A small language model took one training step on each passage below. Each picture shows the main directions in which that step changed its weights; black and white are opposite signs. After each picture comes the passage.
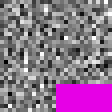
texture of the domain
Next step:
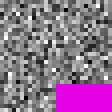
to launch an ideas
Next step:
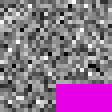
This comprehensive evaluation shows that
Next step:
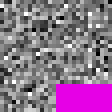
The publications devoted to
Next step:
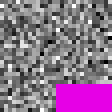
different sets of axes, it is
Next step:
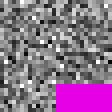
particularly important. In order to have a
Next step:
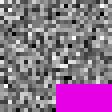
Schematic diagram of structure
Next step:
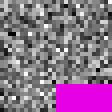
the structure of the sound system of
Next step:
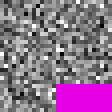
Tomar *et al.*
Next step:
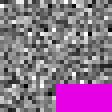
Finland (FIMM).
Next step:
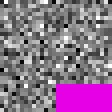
R. Sivaraman
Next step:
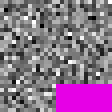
Physics, Utrecht
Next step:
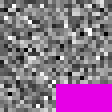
varṇa occurs
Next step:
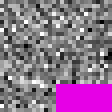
of phonon dispersion in other
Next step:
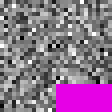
and (B), that hold in these
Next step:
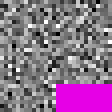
out to changes referring to
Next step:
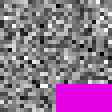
Satisfactory 8. Content
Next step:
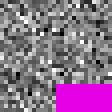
of the mixture of interest. It
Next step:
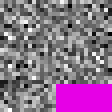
an equation of state loop which must be
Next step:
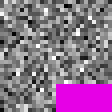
plankton. This study only in
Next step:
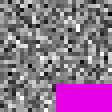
workload process for a generalized
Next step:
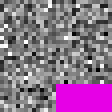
de notícias e das
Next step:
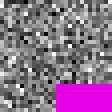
and the complexes were recorded in
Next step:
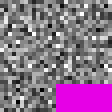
with this program of work where
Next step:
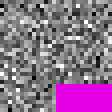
School Grade 10 students'
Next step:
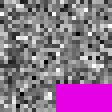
packet superimposed to the
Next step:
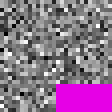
and Table 3 shows the results.
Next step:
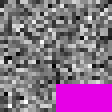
constructed on the new scheme.}
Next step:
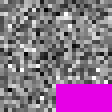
efficiency of distillation
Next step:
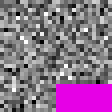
one (spin-resolved)
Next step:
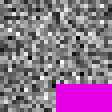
significant crystalline peak at
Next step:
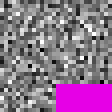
in astronomical practice,
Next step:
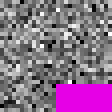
editing, Writing –
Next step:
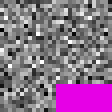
scattering cross-section from
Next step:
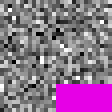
angle=0, end
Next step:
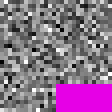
majority of content
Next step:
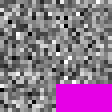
for SHO versus
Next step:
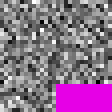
would improve edits is that probability
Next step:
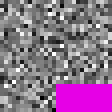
the method provides numerically exact
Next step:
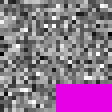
select reliable sensor
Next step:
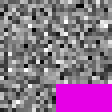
to enhance the growth of
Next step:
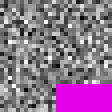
in the success of the
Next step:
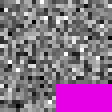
26 friendly 2nd
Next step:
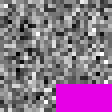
note in passing that
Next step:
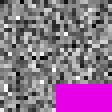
dots) versus inverse
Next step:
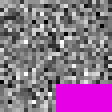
The last branch of the
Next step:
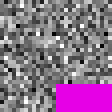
interactions between mode of illness
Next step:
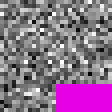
discussed. The demonstrator
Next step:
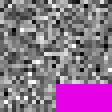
In addition, the flights at the
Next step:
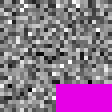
43.3% who knew that
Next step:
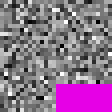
be unrealistic, as
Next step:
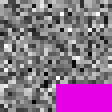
make the BP-based system
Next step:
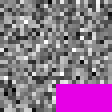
social and a business
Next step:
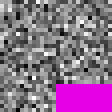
principle reported in some
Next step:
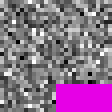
hand side is independent of any
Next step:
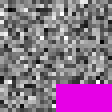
or by temporary satellite
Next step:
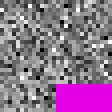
data with analytical predictions of the
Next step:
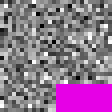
with an algebraic
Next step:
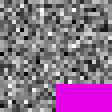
broad and conceptual and should
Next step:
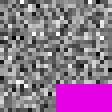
edge filter was utilized to
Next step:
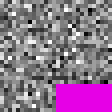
is dramatically enhanced
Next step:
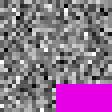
exponents $\alpha$ in a range
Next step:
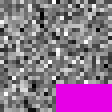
Health or National Health
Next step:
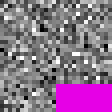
EIRENE PPP project
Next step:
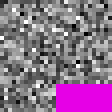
REMES-EU in the
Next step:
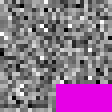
FaaS platforms.
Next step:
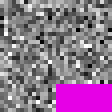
PA. Moreover the contribution
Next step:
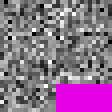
follows [5]: - A simple
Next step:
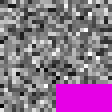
\ldots, x_n,
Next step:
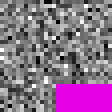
we can see in Table 2 that,
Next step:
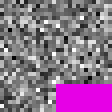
various bioactive substances
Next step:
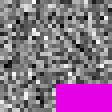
of installing turbines at the
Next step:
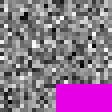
the framework of so-called
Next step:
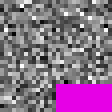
far mostly molecular
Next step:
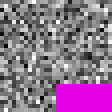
be applied to any number of
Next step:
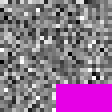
where general relativity can be
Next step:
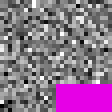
influence of Islam into
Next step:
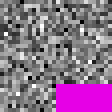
points (QCPs) have
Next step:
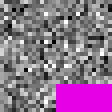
The significant increase in CD8 +
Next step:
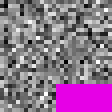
the space-time metric, the
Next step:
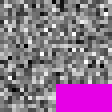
the Seneca Foundation –
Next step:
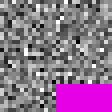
in front of the rotor
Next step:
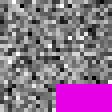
property that the Hawking
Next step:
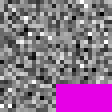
well defined for any finite system size.
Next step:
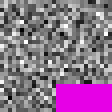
in the absence of magnetic field as compared
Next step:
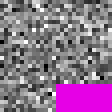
will focus on marketing
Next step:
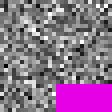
the world. This makes
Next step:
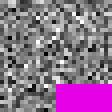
of continuing professional
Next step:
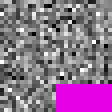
In Congress, a correlation of
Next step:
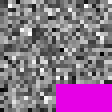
we are computing the expectation value
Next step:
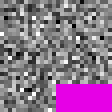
crystalline size -
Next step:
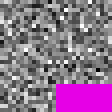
administrators, etc.
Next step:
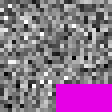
dynamics of domain walls,
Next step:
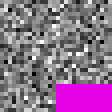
\lesssim z \lesssim
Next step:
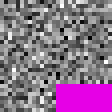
oversight. Table 5.
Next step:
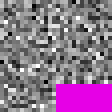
communicate efficiently,
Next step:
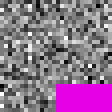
two-dimensional RAS is the
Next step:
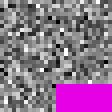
it. There are a number of
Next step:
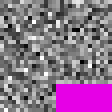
acids as a result of the
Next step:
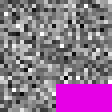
median TMR remained
